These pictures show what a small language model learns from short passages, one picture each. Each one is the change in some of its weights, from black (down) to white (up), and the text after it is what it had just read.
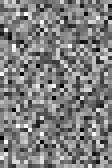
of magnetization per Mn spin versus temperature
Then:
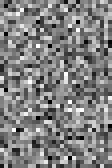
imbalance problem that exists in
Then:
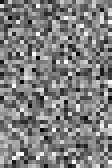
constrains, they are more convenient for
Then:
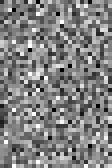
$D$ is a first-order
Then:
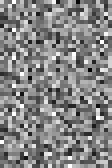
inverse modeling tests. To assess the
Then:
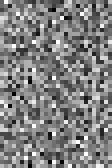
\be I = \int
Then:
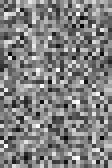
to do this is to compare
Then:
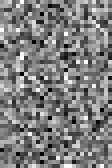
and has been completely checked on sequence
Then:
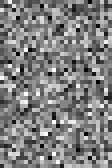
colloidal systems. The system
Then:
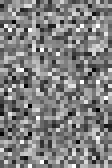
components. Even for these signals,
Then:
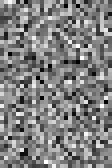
to individual requests. Without
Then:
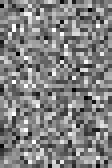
orientation. GDPR is mentioned
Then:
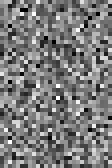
of the memorial meeting,
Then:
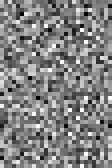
S}(k,\mu)$ is given
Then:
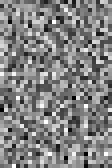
\FSO channel, followed by the
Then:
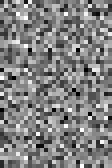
the classical theory. This conception
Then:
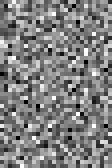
in the social choice function. To
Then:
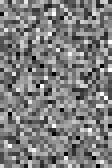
double bypass. Notice also
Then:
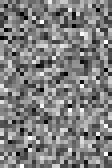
induced damping of magnons
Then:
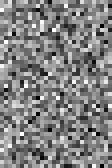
it has been shown that the full solution
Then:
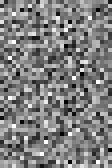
map allows to map the Kalman
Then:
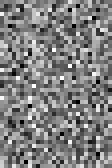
\mathcal{F}$ to $
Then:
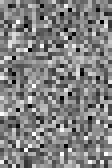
function $A$, we have
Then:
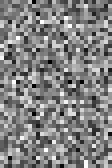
from the core) resembling a
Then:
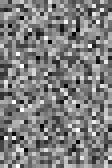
to meet in relation with the learning of
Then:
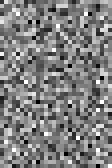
$\mathfrak{U}^o =
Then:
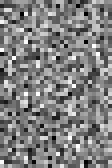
determinant expressions. \\ The general
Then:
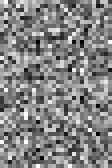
we make systematical use of the possibility
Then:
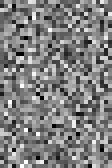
may circumvent these issues with
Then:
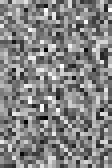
as expected for instance from a dominantly
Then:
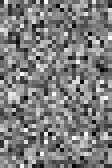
shift for the class-A NAL
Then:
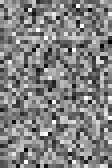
detectable colloidal
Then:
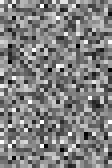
intrinsic scatter $\sigma$ of the form
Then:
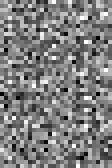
hand side yields \begin{equation}
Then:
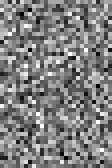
due to two complicating factors.
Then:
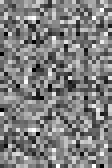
also requires the presence of generalized gauge
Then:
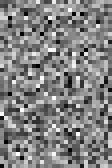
shown by blue arrows in the
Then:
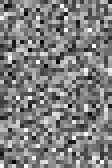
of solutions, notice that the terms were
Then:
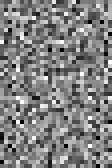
non-singular genus one model.
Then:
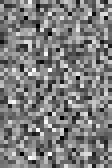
Entropy is a widely used method
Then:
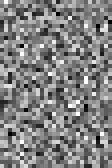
in the yield of produced particles. This
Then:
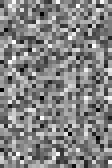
two assignments assign the same value to
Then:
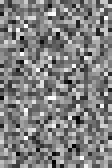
The results in this paper also extend to
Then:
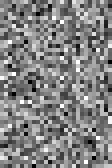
to show that the BRST exact
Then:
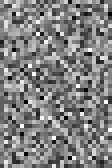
nanoscale devices, remains
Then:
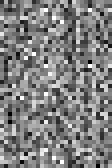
by SW-basic classes?
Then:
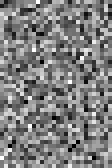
which deters the inference of hierarchy and
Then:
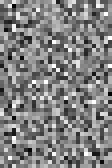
find a detailed proof. Using the notations
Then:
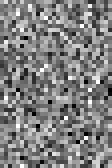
with a primary disease or
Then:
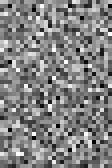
k_4$ for the momentum
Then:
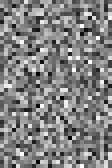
`bad zones'.
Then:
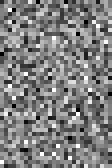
permutation test for the two-sample problem
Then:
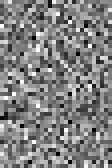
N$ denote the $3$-net
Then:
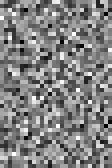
the elementary processes. A good example of
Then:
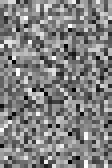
outer boundary of the envelope.
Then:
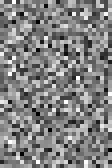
statement deviates from the ground
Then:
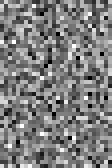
model, the investigator still has
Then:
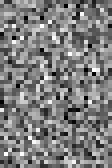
supernova explosion. We observe
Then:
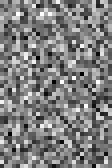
a mean value theorem for Dirichlet polynomials
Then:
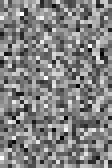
for a more detailed exposition of the
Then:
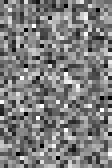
peaks becomes resolvable, or even
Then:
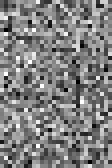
the ground state, we want to compute
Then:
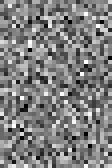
$18.485$ calculated by
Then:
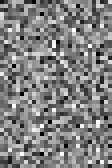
(resp. A), superimposed
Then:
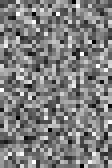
near the surface since the graphene
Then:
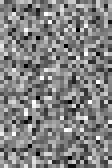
common building block of various approaches
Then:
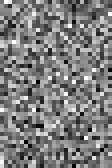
the instrument depending on its precise
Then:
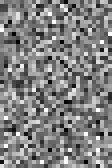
a quantity ${\cal E/A}$
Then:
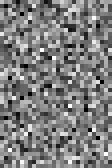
just the algebras of derived dimension zero.
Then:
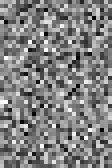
comprehensive survey on the dynamic
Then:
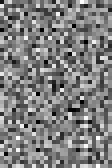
Houston, TX
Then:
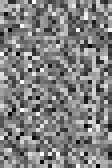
1 & Assign a level 1
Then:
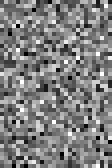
in $\lambda\in V$, and
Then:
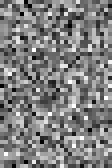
gun for these alternative theories, as
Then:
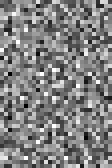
the model by replacing the constant
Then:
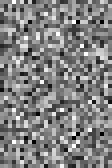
hardware and software configurations.
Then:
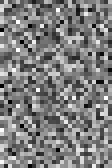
- FNRS, the
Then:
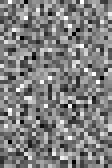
missing. While this simulation infrastructure has
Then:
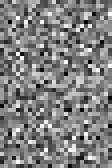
determining remaining age-specific life
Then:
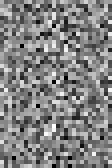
is particularly interesting because it uses complex approximations
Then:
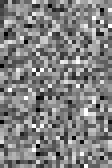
that there is a bulk kinetic
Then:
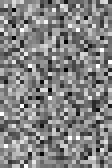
(right). Model parameters are estimated using
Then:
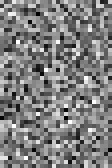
account the influence of the higher order curvature
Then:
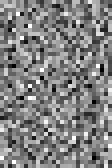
check that the associativity of
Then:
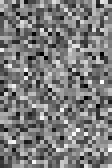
Engineering, Department of Mechanical
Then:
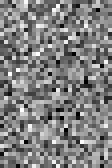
classes is not present. As in Section
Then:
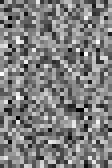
of the dye, while for a
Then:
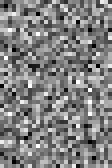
the sub-algebras that are found.
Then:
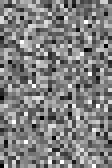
If ``(False)'' is
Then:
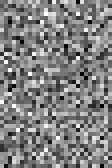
had a significant impact on other areas of
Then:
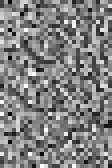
LDA approximation and discuss the
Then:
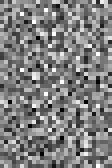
by the National Science Foundation under Grant
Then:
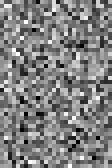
ability to handle training and inference tasks
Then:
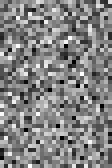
set holds a single document. The
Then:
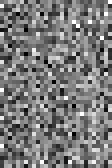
polynomials and, through them, on graphs
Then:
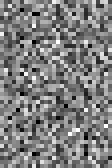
and finitely many finite blocks of length greater
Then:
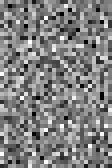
of $Z$, sorted according to
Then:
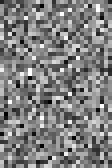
flows $f:X\longrightarrow
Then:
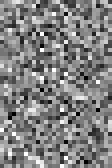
at different incident angles of
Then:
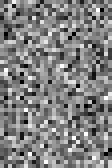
that each step complied with
